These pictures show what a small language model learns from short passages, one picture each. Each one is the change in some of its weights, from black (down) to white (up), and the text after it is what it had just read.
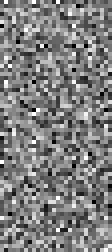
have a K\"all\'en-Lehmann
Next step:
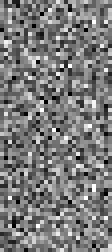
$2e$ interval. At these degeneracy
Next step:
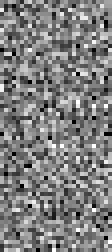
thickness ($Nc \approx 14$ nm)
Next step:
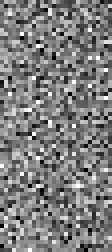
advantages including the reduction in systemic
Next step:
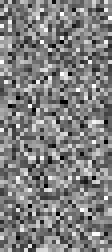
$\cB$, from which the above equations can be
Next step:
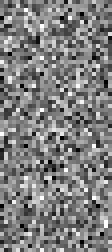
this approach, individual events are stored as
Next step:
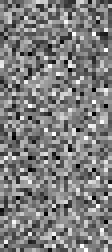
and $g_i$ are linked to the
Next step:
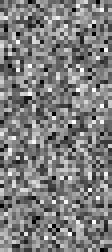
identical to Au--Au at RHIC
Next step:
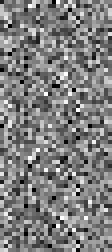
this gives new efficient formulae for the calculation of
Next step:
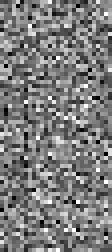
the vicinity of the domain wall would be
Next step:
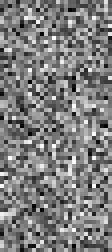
where the velocity carries a random temporal fluctuation:
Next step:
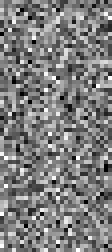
polynomial $P_1$ on the $n$th
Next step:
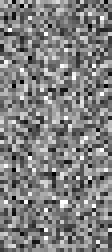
field in units of 100 kV/m. These
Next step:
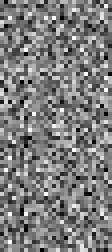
FGK stars, care should be
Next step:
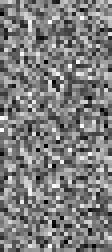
deformation process leads to a reduction in the effective distance between the
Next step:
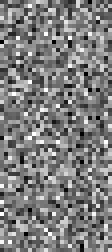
with any of the other measures, namely
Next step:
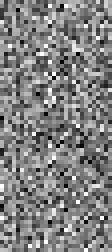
Cruz, Institute for Particle Physics,
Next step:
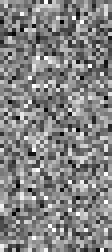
dynamical ``height'' variables $h_{i}$
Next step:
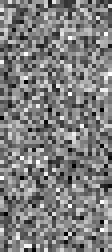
forms~\cite{DG16}, which have
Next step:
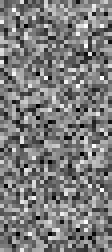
Links When Using SUMO on
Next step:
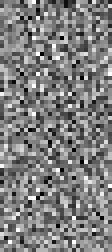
notational simplicity, we shall implicitly
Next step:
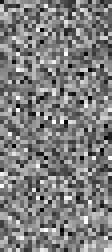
of the approximation is good within the entire range of
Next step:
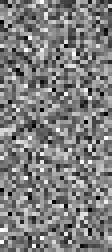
as one moves away from the center of the
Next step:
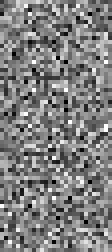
Cr segregation, $\tau_{\rm
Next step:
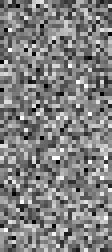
be equal to the fluctuation in $z$ direction
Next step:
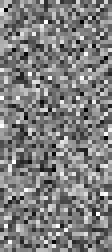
logical service, \ie both
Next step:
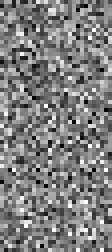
account, we find very good agreement between the overall spectra and
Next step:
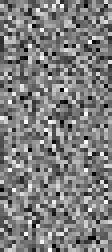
dissociation field for exciton,
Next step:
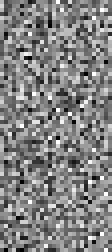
agreement with DNS is achieved for M3 and
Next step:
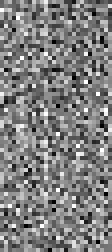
\end{lem} \bigskip \rem
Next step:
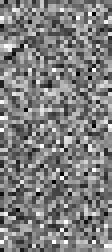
a finite velocity at the top of the static
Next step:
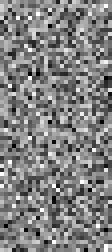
$R=0$, the above equation is equivalent to the
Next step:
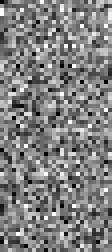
(GEP) for turbulence modeling
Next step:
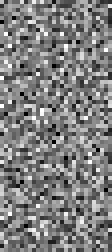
\citenamefont {Hilico}, \citenamefont
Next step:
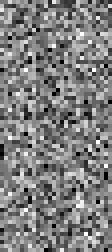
forms software was constructed that could be used both
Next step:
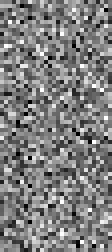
E}{\partial z}=\frac{\nabla _{\perp
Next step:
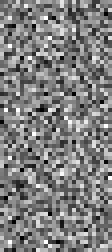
Bhatt, J. Li, V.
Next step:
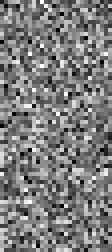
reaction sets in only at the RGB
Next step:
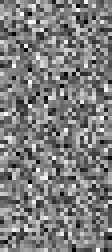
not actually the MVP itself that is
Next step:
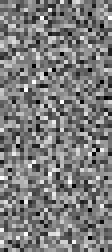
directly from the data. A preliminary comparison of
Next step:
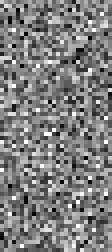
APM galaxy catalogue
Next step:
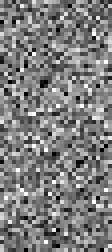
\noindent \textbf{Impact of Knowledge
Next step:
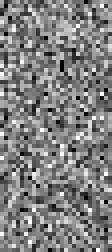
substrate in LTSPICE for
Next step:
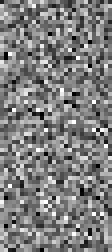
the TF approximation, the total energy per cell can be
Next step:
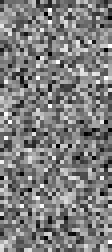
we propose a recurrent-based denoising
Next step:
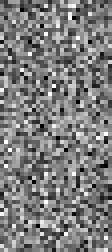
corresponds to around four-tenths of a solar
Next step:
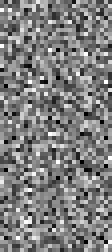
\end{eqnarray} with \begin{eqnarray}
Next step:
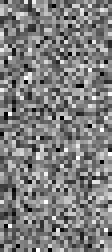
center Frequency | 4.7GHz |
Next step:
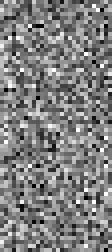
partially isolates the conjuring variation in
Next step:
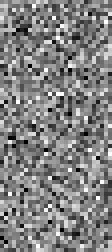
right plot the temperature was $T=3.52$.
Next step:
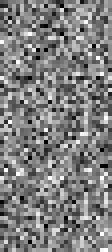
is related to phonon-damping,
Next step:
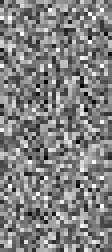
in the following table, which completes the first two
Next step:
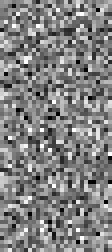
the exterior extremization can give the
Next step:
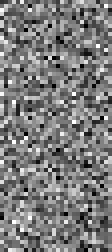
E_8$. For a 6D field in representation
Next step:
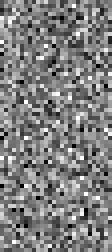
Not only does the inflation provide beautiful
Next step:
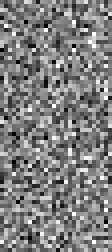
consider this and other (indeed solvable)
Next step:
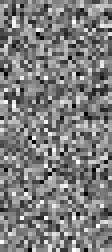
proportional to $\lambda/M_S^4$.
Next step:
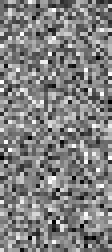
optimal estimator is to choose the most likely state
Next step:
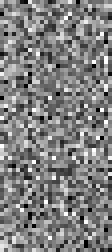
previous empirical findings and to the understanding of
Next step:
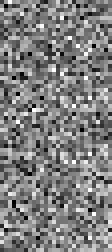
biases of the produced output are currently very
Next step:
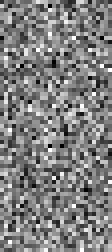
and, therefore, the virtual cathode is
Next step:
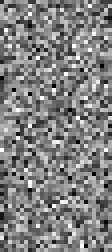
to radiation-domination, i.e., near
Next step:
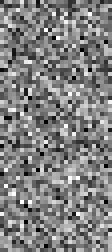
will be fully solved in another work in progress
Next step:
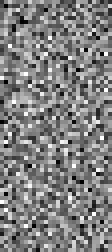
surrounding areas, and the heat conduction
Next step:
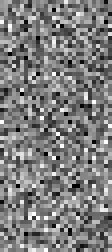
each plot was obtained using a single measurement matrix of size
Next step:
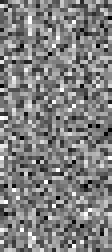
gravity system. In the present work we will thus instead use
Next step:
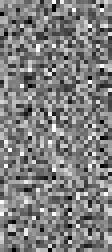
atomic refinements to the 4-dimensional
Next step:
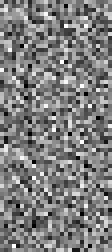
and hot dust that emits at wavelength
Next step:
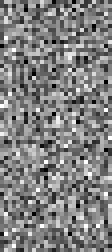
simplify the optical cavity assembly while
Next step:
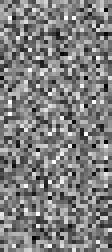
galaxy, and $\solida$ describes the size
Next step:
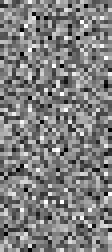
data of Virial coefficients are fitted into polynomials
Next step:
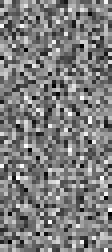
is partly absorbed into the circular motions
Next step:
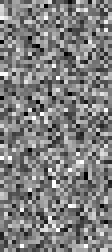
\item the two-dimensional Yang-Mills
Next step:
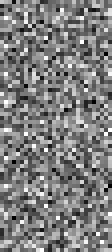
eq. \ref{dotmz0}, the
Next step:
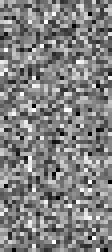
build the posterior probability of the data given the
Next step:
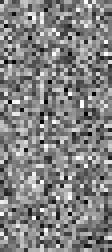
pattern of the y-distortion induced by the
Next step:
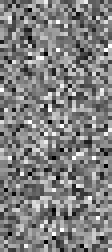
and $\Sigma_c$ as \begin{equation}
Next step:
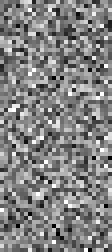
that can not be handled by computer systems. The
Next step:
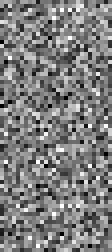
localized software faults rather than widespread
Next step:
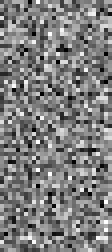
baselines shown cluster in the upper-right quadrant
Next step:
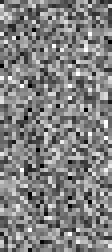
the observation provide an independent signal with which to predict the
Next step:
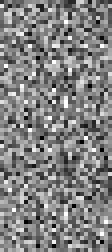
and is expected to be an important channel in search of new
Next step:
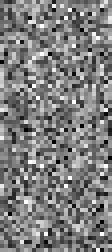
{A.~J.}\ \bibnamefont {Cole}},
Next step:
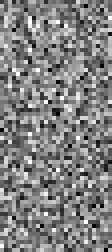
transformation $P$ is defined by \be P
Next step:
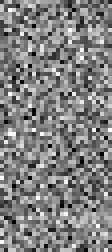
in phase space, can be sampled from the initial density
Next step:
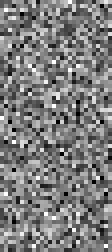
$\omega_J$ it is convenient to define
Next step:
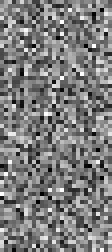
mother artery. For the first case we assumed
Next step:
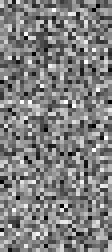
truncated at $\order{z^2},
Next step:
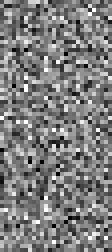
spoofed data. The training and development
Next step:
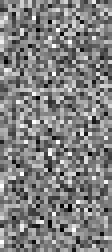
The ideal unitary for these gates is,
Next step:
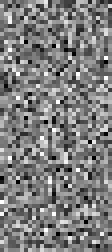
and $\eta$ within the acceptance of the
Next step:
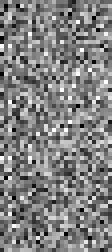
size. In fact, for systems with a short-range
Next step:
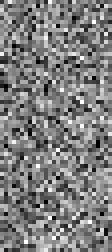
He-II photons (40.8 eV,
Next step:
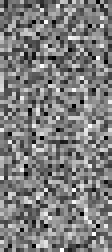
in GB880205 would almost always be
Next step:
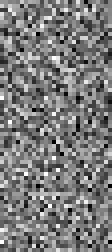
radiators. The release of the
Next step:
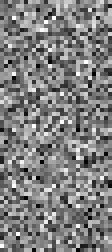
the conformations and shape deformation of the active rings
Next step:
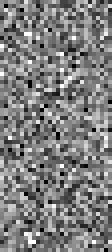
expected to be observed in LHC with the first
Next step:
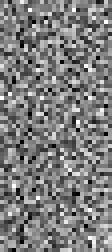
affect the H$^+_3$ but not the
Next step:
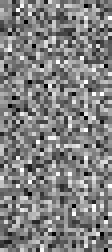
when totally unknown) is {\it
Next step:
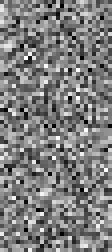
a single centre, so the method’s
